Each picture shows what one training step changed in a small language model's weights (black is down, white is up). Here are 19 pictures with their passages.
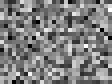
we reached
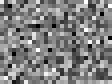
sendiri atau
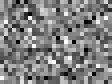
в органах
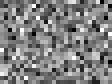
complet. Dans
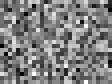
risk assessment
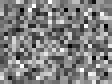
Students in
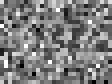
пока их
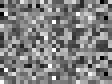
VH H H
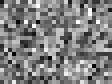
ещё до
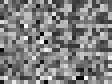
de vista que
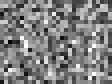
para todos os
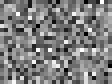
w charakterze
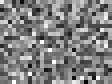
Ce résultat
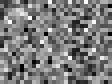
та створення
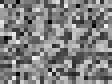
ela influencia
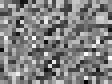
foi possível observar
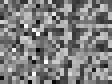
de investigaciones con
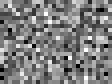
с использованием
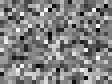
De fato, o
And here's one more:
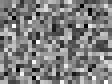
salah satu
